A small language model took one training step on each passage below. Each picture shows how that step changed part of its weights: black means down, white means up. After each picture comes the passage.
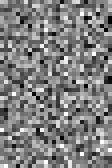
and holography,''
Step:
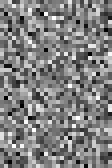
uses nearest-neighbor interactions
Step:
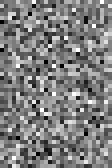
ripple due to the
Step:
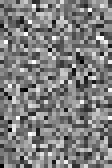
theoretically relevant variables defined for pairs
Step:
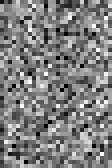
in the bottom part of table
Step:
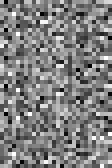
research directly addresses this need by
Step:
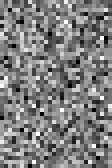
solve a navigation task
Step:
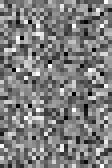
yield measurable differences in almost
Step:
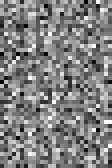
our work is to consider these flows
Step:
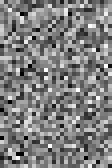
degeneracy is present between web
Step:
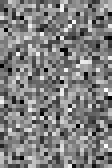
degrees of freedom and they provide a
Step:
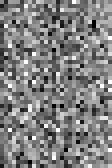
are considerably larger than theoretical calculations
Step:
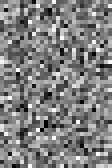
(PDOS) are shown for
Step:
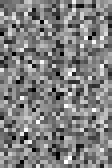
or mutually beneficial,
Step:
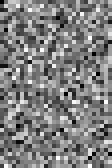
to see what information can be extracted
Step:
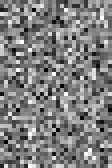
with other qubits, and the couplings
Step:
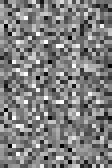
This paper studies security risks
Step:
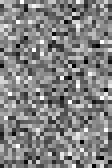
n' -n$. The parameters
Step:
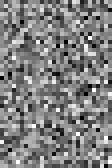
caused by quantization. The rest
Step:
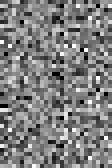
aligned SALLAs
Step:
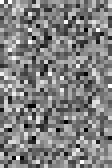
the read noise (temporal) noise
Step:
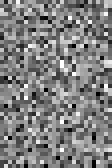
structural and magnetic transitions are found
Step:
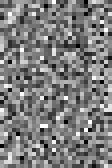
a $\theta$ rotation around
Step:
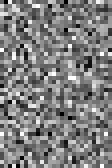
system. Of course, the
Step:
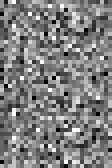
not have identified all published results.
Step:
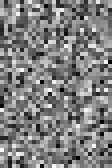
this in terms of just the
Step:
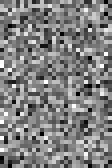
more hyper-parameter values.
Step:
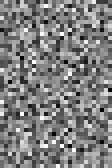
being over-decomposed.
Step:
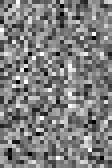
outside the safety circle.
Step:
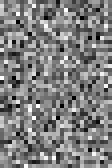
structure, which is a strength of
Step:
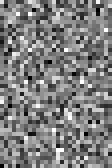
the literature, this unexpected
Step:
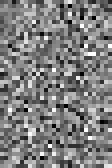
from nonreciprocal couplings
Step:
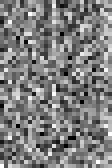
each more device in the single
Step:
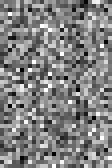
by any (normalised) wave
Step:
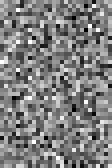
the second TPD round is
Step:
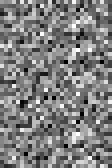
position (e.g., the
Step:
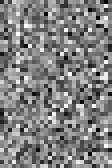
unitary equivalent to the square integrable
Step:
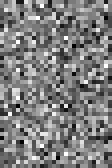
density and to the entropy density have
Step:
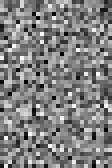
on non-hypergraph expansion are
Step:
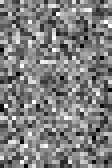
each component of the fluxes could depend
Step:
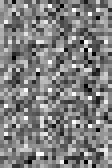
disclination motion during an
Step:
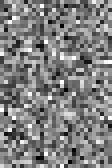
on neutrino scattering processes in degenerate
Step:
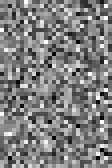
artifact due to the time
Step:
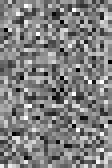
result in a dramatically increased formation
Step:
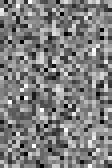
case of both linear electric and magnetic
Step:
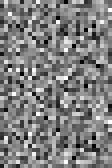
and its derivative at the boundary are
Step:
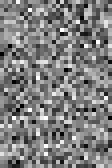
entire one-way region with
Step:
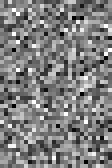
range, the starlight contribution through
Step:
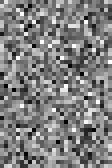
typical result of such genetic
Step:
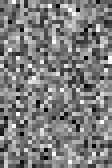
their methods too. Project is
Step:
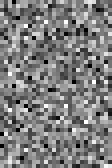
for a Newtonian fluid flowing
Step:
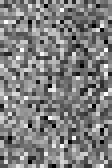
lognormal distributions statistics a classification were
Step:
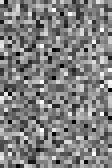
use the same strategy as before,
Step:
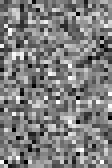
be assigned. It can be
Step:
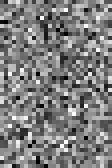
in the interaction SLy6
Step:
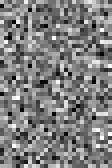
nodes that are connected by either two
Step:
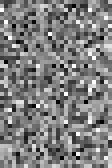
value of phase between $x$-
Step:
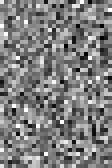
corresponding Lagrangian formulation owing to presence
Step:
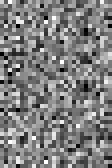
is the computation of correlation functions involving
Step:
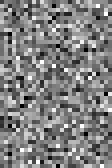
content of extensive air showers at
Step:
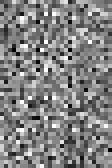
second Reidemeister
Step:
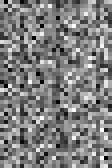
with varying levels of understanding of the
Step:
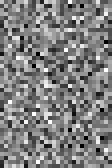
Monte Carlo Calculation} We
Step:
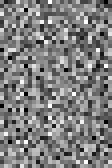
collaborative constellations
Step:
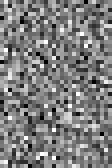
a galactic rotation model,
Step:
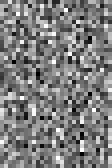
structure of the TI.
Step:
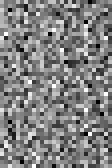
applied a complexity penalty to
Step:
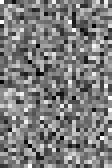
of $\alpha $ coefficient on the
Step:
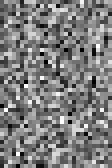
are some of the challenges you see
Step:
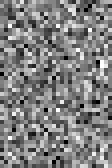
consistent with our findings here.
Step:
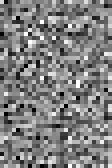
become indistinguishable after
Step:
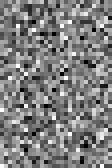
\caption{Hardware architecture
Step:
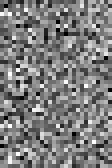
in the adiabatic basis as
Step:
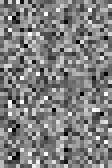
Higgs boson pair production processes have been
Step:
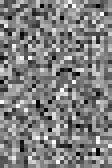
In this case, Hybrid
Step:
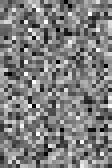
in the 7Ms {\sl
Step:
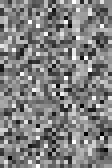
shown (dark green dots),
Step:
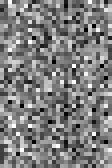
the action into the dynamical transverse potential
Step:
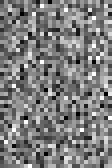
by the handful of objects for
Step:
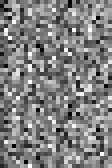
to consider the coherent excitation of an
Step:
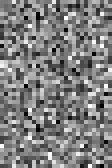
of degree $k$ with the
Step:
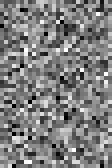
resulting not only in dramatic computational
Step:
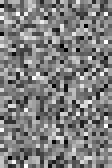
continue perturbing the
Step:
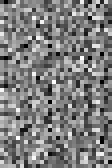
Paris City Hall,
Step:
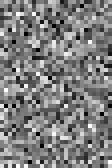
comparator. The carrier
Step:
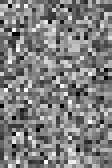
zone of stochastic generation. One can
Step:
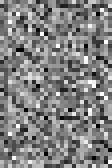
the National Undergraduate
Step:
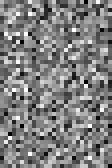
the analyticity of the free energy
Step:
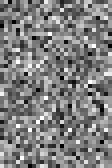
whereas the z-components
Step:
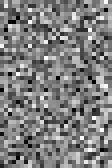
possibility of realizing a steep
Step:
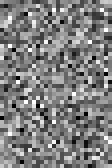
a wide variety of tissues
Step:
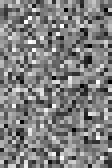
spin values. Neutrons and
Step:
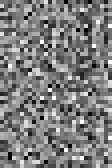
from Ansys HFSS for
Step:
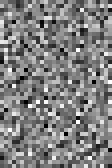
transition (MIT) at the
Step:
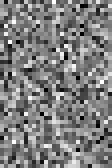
this correlation below. % We can
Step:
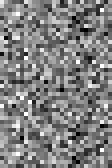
analysis is the discovery that the two
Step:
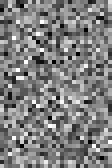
and skin localization and will
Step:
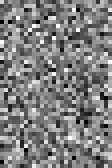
rushing universe. A
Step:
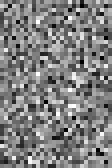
Associations. In Figure
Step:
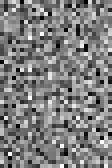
further considers the correlation among factors
